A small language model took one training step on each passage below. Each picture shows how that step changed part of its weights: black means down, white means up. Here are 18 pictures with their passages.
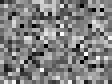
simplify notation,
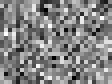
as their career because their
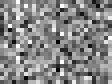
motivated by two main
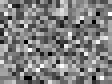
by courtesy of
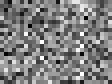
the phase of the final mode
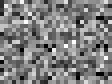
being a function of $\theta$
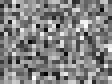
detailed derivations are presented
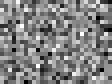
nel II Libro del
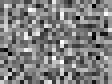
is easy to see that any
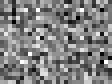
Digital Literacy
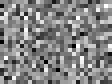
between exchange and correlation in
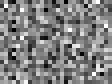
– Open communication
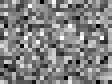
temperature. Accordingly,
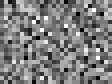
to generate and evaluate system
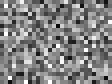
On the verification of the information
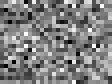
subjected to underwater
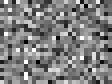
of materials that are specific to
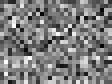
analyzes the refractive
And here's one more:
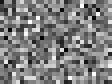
GMO sum rule we
